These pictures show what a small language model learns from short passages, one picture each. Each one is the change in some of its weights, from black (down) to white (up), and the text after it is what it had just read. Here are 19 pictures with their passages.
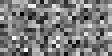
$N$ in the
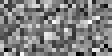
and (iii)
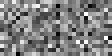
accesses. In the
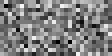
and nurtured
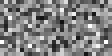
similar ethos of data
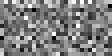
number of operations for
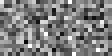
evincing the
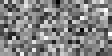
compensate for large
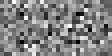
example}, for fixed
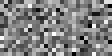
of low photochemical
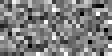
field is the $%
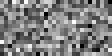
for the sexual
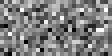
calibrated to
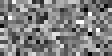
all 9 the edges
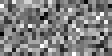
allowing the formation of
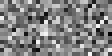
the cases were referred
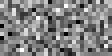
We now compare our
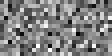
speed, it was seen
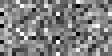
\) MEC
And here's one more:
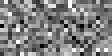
Typed generators
